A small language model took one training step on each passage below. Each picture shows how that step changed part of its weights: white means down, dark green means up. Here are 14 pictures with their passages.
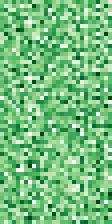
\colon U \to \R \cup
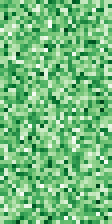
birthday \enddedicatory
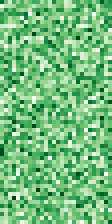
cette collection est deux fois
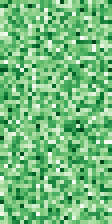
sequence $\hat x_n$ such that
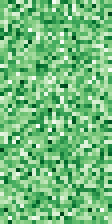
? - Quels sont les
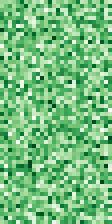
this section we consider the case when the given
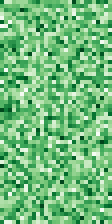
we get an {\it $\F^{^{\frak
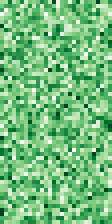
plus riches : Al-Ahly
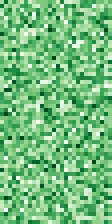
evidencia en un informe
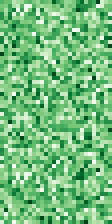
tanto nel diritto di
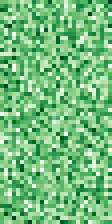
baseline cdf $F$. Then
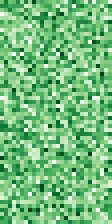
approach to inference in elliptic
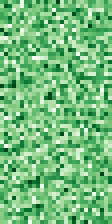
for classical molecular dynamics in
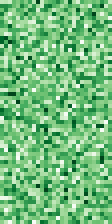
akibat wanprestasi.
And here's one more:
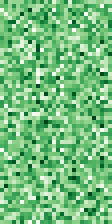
global holomorphic vector fields for
